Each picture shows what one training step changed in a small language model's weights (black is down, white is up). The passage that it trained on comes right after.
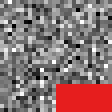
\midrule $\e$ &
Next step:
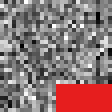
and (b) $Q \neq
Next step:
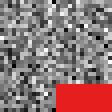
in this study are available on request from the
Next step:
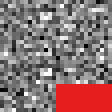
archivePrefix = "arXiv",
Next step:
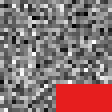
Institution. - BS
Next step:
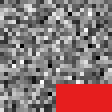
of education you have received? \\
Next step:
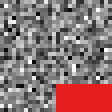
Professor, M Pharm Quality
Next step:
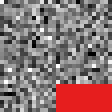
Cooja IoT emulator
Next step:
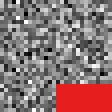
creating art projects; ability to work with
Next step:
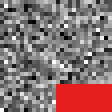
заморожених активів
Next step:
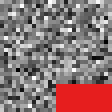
Европы через
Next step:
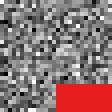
, кДж/моль *K
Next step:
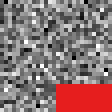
ambiente. “A educação
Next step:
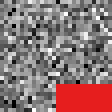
of interest to be disclosed.
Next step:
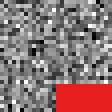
for enhanced edge conduction include doping
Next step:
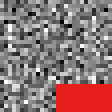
qizi Xalqaro Nordik
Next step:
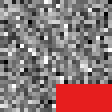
serta untuk memberikan
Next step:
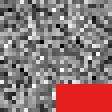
The MSCA programme has long
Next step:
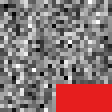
the observed 0.5-2 keV
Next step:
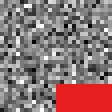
que permite un alto grado de
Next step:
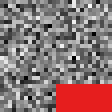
8.6 ms were due to
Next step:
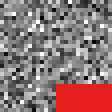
Flávia Carolina de
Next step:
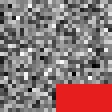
are however required for astrochemical
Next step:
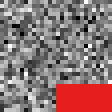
aniqladi. Ziyolilarning
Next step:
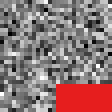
in 2017 compared to 2016, while the increase
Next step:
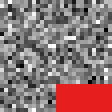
Economic Community of West
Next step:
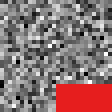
high $K_T$ as shown in
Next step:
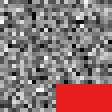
isso por que “o interesse
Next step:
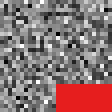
bulk solid as an effective refractive medium
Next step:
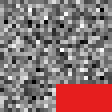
tanklar uchun ehtiyot
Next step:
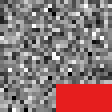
that can form several azeotropes with
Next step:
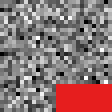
Score Across Groups Wexner
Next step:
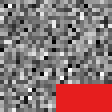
\bigskip\noindent {3.1
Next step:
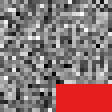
nearly collinear. In terms of the
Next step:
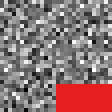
da expressão e expressividade, da
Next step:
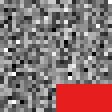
потреба в єдиній
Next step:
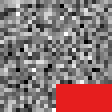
maintenance applied to engine oil
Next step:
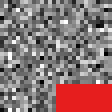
this section, we review the basic concepts related
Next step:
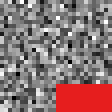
into account, the implication we have
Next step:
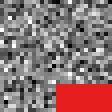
что: обеспечивает
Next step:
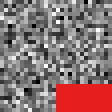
tails result from scattering of the field
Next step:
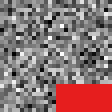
leads to more number of switches. The
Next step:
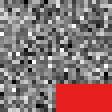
timber. Due to the limited number
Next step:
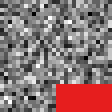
al.* (2017) identificaram que
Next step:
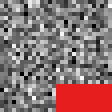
and Misra et al. reported global
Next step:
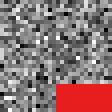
depends on the viscosity ratio between the
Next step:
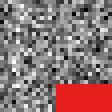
spend most of their time evolving
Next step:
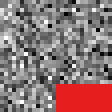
mass conservation, where $\rho$ is
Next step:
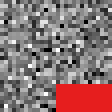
Bog' saroyga tushgan
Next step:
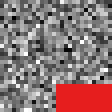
the lipid film hydration
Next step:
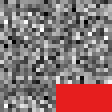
ko'ra sud tomonidan
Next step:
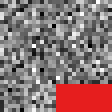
= \mu} \end{equation}
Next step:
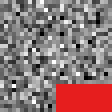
and six geese—were
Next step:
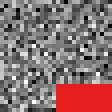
pixels filled by X1
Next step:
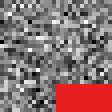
recente, levando pesquisadores de
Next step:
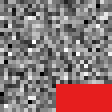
Dengan mengacupemikiran
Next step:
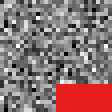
2008). A number of studies pertaining
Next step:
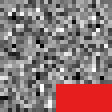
& Rashidovna, S.
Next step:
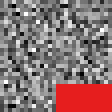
contudo. Se regular a
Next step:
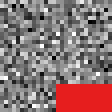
high--z obscured
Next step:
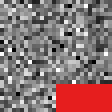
resilience, and visionary
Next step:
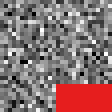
atividades são claras e de
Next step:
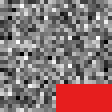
автократії –
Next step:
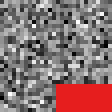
called *granular* GMR
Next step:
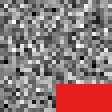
the multiwavelength radiation by
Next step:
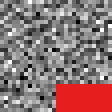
los y las jóvenes
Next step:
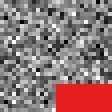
Majorana neutrinos, we add
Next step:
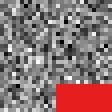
sinonimna razmerja med
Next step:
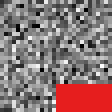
\subsection{Stellar noise} The flux
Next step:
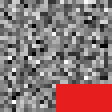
inovasi tidak hanya
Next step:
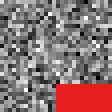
the 969 Pfam protein
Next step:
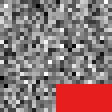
was lower than NHS study
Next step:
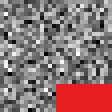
FLEXIBLE ($w_1
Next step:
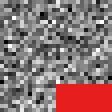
bog'liq holda yuzaga
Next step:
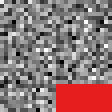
including: - Educational-cognitive
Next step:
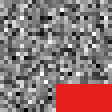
within the average republican data
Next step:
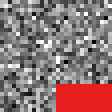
Hanks balanced salt solution
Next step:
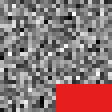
dan/atau subjek yang
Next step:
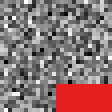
tool for understanding collective behavior in complex systems
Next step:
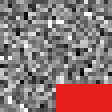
implementations that take into account the input
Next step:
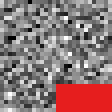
CONE SUL GLOBAL
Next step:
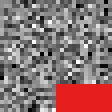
pierced specimens was initially
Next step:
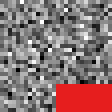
of medicine are among them. Chemical
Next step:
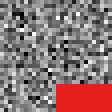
function, a latent first-order
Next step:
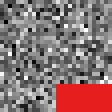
our ability to screen the variants
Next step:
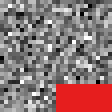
tecnologia. Procedimentos,
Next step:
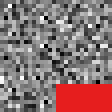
линий плоского дна
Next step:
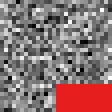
frequências. - Sensor de
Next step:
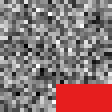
the evolution of the dislocation density tensor
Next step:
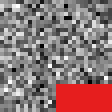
Map and Reduce functions that count
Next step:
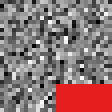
also offers greater transparency in the
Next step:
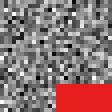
/ \Delta \lambda \geq 1$
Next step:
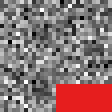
it becomes a habit and affect human
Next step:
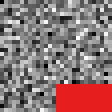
femme (Rolland,
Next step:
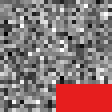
as described by the wavefunction $A$,
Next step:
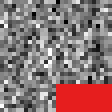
the results will be much reduced. While quite
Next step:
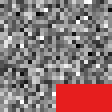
droits, taxes et
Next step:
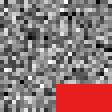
$\mathbf{\omega}$ = curl
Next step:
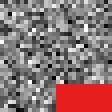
a design involving measurement before the
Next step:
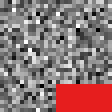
Táctica La caza
